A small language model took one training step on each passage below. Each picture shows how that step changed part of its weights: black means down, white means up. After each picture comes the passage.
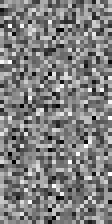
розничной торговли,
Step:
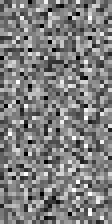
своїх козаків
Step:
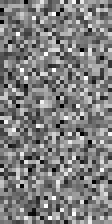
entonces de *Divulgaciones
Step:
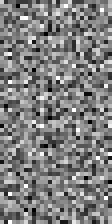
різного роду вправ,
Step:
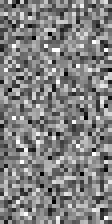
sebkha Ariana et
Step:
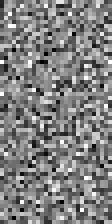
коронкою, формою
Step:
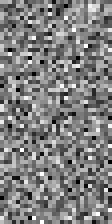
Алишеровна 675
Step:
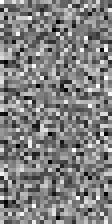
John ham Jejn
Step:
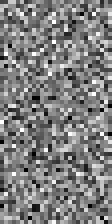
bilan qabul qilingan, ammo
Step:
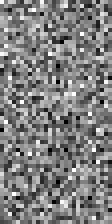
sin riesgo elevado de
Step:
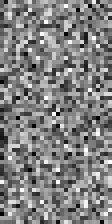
natijalar chatbotlar
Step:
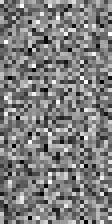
Аральского моря,
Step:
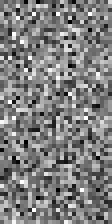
nicht/ keine Angabe
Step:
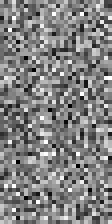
asosiy omili ekanini
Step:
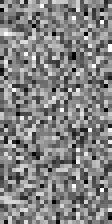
turadi. Bunda tekis
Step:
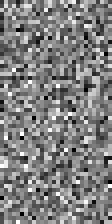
в статье как материал
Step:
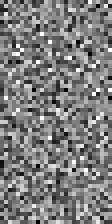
bu yo'lda mardonavor
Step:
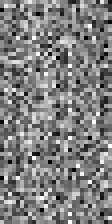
het beheer — zij het op
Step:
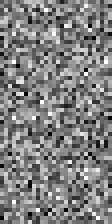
competência dos notários
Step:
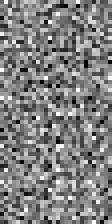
ва бошқариш
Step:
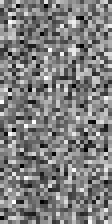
le secteur primaire est
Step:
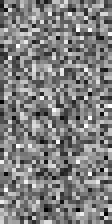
kamchiliklar tuzatilib,
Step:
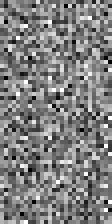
des travaux menés dans
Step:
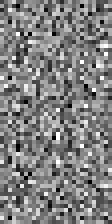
un formato de consentimiento informado
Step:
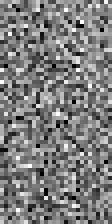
Ta'limdagi 4K
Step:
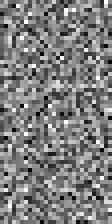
із триєдності:
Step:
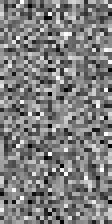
БК РУз, что
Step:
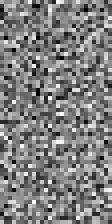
концесію», «Про
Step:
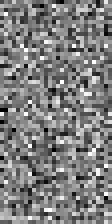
конкордації (W)
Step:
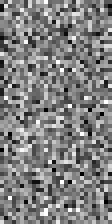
fizika o‘qitish
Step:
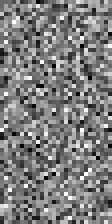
el diseño favorece
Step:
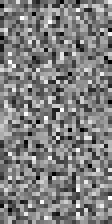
- Figura 29. Campo
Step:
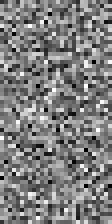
& Исматуллаев,
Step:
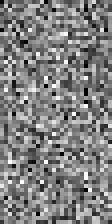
makrofag yang disebut
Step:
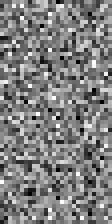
нашої розробки
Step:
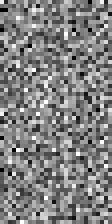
trouble d'autant de
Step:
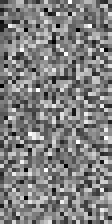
birgalikda nazorat
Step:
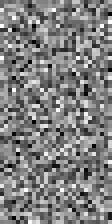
qıtay, arab,
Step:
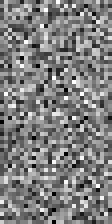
como grupos empresariais para
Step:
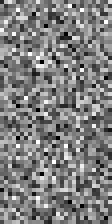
pela Vereadora da Cultura
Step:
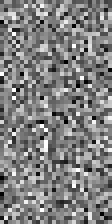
Rossiya O'rta
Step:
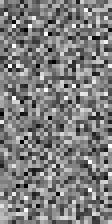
Cezayir, Fas,
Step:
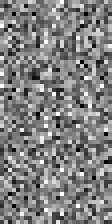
f 100.— dividend
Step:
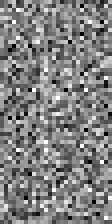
na formação, diante destes dois
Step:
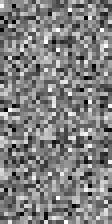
in het kapitaal voor 40
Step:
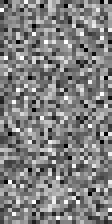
relação entre o espaço
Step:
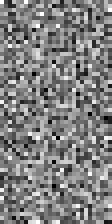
Q, et al. CD31
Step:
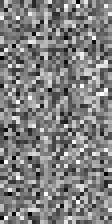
Como pano de fundo dos
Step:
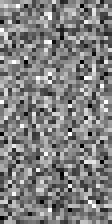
diwujudkan secara
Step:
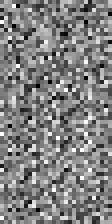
vida y a la muerte
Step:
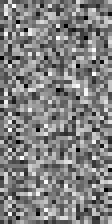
tersebut, sikap
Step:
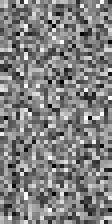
article highlights the
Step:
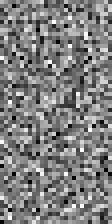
en el momento de la finalización
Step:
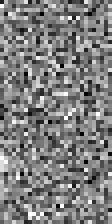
Administration (Электронный
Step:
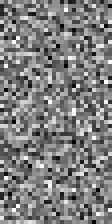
Костюк. К.:
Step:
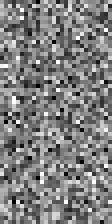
et à forte demande locale
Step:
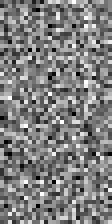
физические лица
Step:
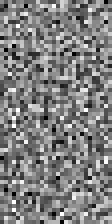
umrini o'tkazgan
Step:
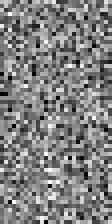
system) membangkitkan
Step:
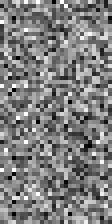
în Europa și
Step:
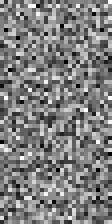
PROT decay are not
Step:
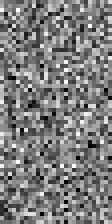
la Previdencia Social.
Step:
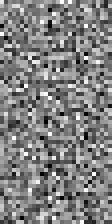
активной гражданской
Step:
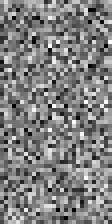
bilan muloqatga kirishga
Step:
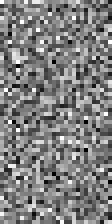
PGMI-3 secara
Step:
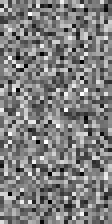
informou usar método
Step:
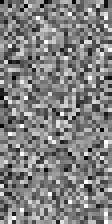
nutqda shakllanadi.
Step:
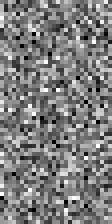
– bu **murojaat
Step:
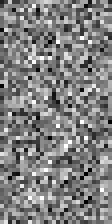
una ontología realista, con
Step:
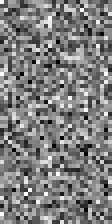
Bir olgu sunumu.
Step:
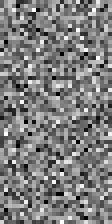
средних специальных и
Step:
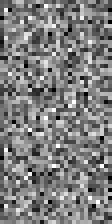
understanding. RIRLS
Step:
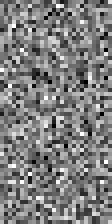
falsafa doktori
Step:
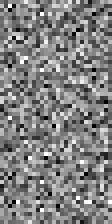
development of the state and
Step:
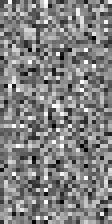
insentif dan peningkatan
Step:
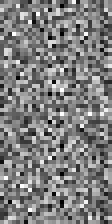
mencanangkan program
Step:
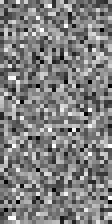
Pike (américain)
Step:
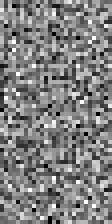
400 milliard so'mlik
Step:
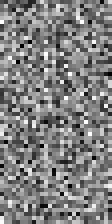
por fuera de este. (Ver
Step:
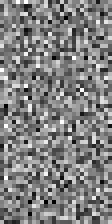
dunyoning arxaik
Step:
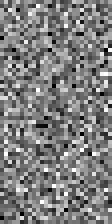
universo de informações e
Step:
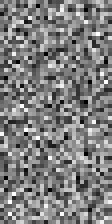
oshirilishi shart.
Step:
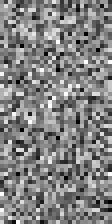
relationship between
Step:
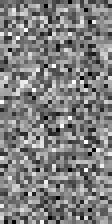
На этой основе в
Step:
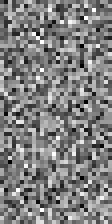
ijobiy ta'sir etgan.
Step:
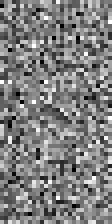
Methods 22st –
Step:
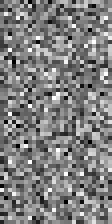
il repart à la hausse en
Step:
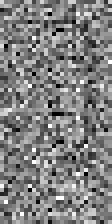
ними задач [15].
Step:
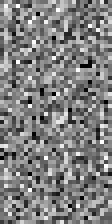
tegak lurus terhadap
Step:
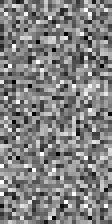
al*, 2010). Penelitian
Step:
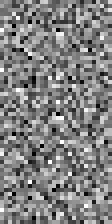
обстоятельство, можно
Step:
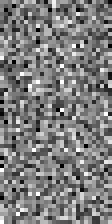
Simpson, M. G.
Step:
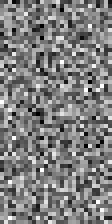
va bolaning huquqlarini
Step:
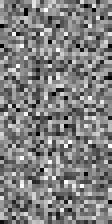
Яъни, Мавлоно
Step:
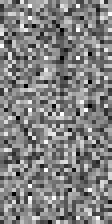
esimerkiksi 7,29
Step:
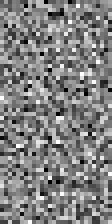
бошқа миллат
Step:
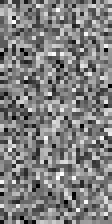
Z. X., Omonboeva
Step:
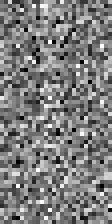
evidente da una indagine
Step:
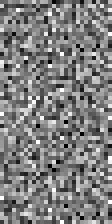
Н. Что такое
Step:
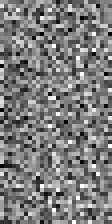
қоллаш мумкин.
